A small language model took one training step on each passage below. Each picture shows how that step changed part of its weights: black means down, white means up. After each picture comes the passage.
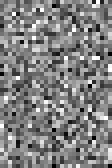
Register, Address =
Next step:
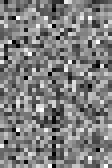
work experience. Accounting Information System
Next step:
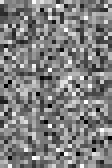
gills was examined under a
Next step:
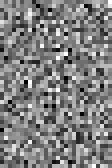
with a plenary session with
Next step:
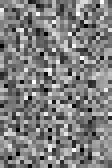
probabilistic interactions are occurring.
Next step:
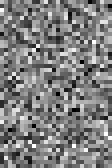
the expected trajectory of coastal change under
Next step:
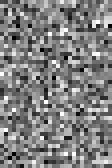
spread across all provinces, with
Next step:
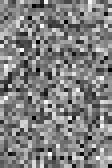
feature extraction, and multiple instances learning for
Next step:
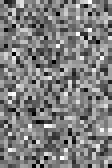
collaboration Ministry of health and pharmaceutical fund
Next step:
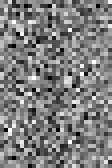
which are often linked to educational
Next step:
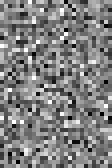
which all the thyroidectomy
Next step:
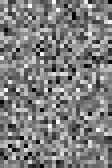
Herbal plants used by Indonesian people
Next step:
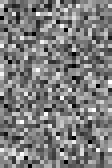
establish these ad-hoc mechanisms was
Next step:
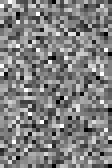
right bank of the Ob. Forests
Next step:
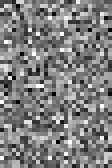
Volesky [23] and
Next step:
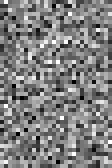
any operation a scene should be selected
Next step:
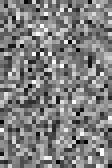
in 4 patients, and Aortic
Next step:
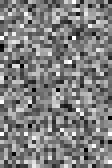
by Hofstede
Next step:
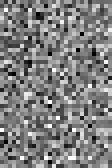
resources have become essential for detecting environmental
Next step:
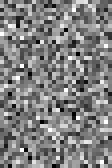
solution. - Store the samples in
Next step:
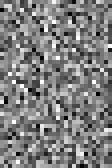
and machining time. The
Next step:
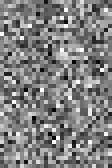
expected battery lifespan was
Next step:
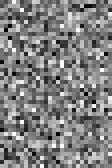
Slides were washed in
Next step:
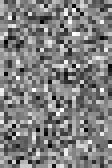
of size is needed- recycle the
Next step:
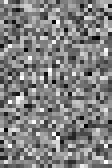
half sphere, the method becomes
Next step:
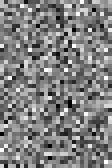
conclusion equitable distribution of resources, fair
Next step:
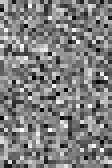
and by individuals' efforts to improve their
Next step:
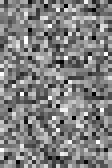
project was applied. In Spain, implementation
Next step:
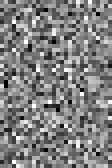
assessing bacterial antibiotic
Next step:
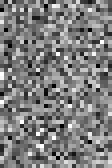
such as Bitcoin,
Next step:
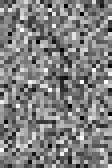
an indication of higher interaction with deep
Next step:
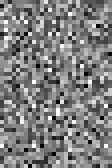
highlights the advantages and disadvantages
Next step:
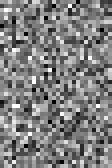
p is a prime and
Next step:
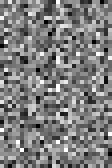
for BLE to activate the
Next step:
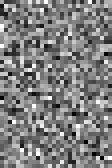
question and thereby affect their interpretation and
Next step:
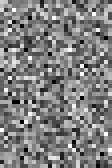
who have chosen their living place according to
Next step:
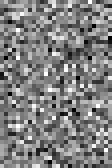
finer particles under the influence of high
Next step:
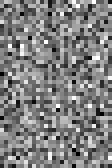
G: Jogo de Cama
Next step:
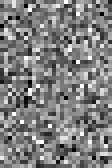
was generally warm and humid.
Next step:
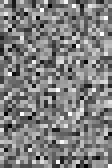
as a case study. The aim of
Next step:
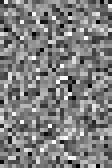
was very low it was not possible to
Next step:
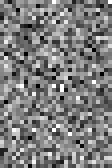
six weeks. This data demonstrates that,
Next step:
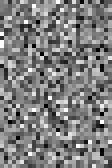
is being perpetuated
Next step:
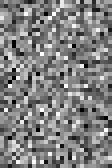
writing of the manuscript. All
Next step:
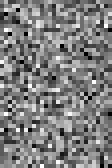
in that manner yet. The
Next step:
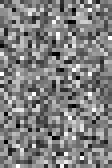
interactions. Among algorithms which is used to
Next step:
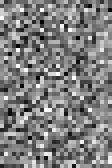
Benson argue,
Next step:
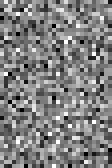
compared with the corresponding toponyms of
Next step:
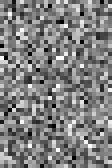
of a set of individual measurements by means
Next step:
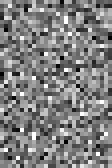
other organisms found are shown in figure
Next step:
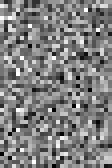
hours. After this observation period, a
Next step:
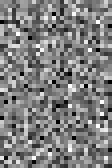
credit card information you supply is
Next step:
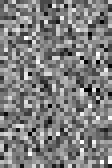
Dummies (NeD)
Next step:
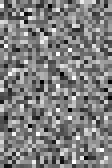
of the NEMESIS
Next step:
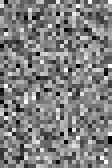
percent increase in annual strategic retreat for
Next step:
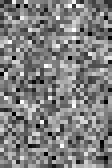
Hedge algorithm, which assigns
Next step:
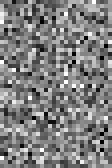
and Zn-Mg Alloy
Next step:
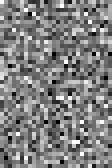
related issues. The Science Museum of
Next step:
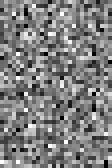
2023a; European Working Team
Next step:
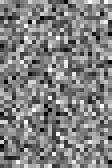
is arbitrary constant and κ
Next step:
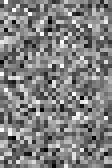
that companies like Tesla and
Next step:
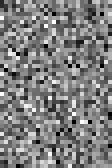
In fact, Γ denotes the
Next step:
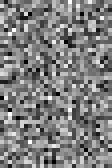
in wheat and soya were also
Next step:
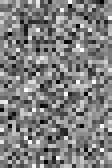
in situ in SF at different pH
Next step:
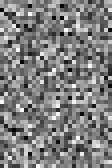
where Judiciary intervened to
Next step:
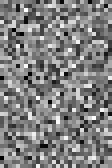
by making changes in the training system.
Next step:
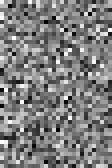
countries in various areas such as trade and
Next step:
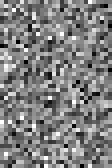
compares, and shares innovative practices
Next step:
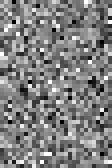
perpetual returns both in wealth
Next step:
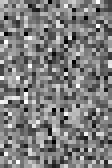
to Wnt1. The
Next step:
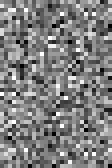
of crab during early hours of exposure
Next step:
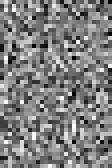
calculated by geographic areas (such as region
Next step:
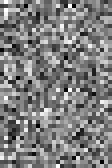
language use, this study explores and
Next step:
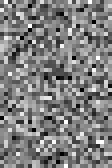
the formation and development of socialist rule
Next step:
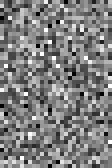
geological model can be inferred by
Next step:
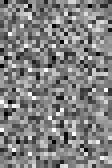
haven't opened the
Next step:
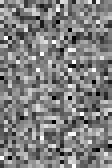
heat-receiving apparatus
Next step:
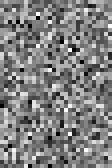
the reaction rates should be differently
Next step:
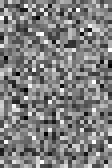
to bats: Bat
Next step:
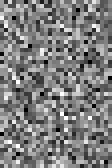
Tab. 2. Despite that,
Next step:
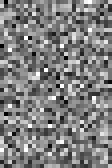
type of investors naturally tend to
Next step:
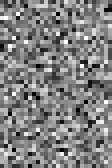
acceptance and commitment therapy*. *Journal
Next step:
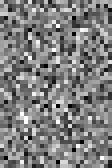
that the project is successful.
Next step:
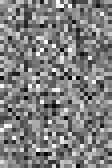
intimate situations, including
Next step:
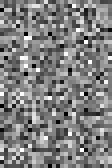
aspects of tonal tension based on the
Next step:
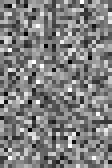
Search) or natural language processing
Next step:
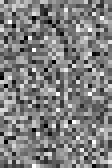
Airways' organizational performance was directly
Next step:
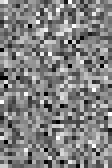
The inhibition of exophytic and
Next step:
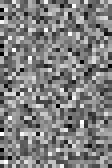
the following paragraph will discuss
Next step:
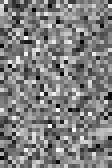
material on the e-module uses
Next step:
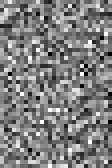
from the carer and the
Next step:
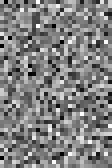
temperature has increased the damping ratio
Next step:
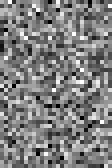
the CE for climate change mitigation,
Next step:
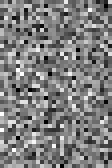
and Designs Act of 1971
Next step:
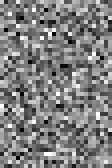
outstretched hand with wrist
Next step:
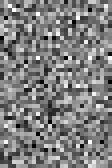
with membranous wings. Elm
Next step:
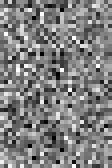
that companies can increase customer awareness and
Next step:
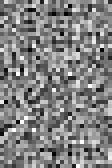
Moisture Content: The results
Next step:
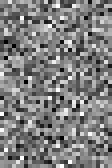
order’, could itself be a major
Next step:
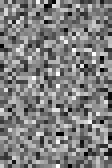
according to the local geometry of the
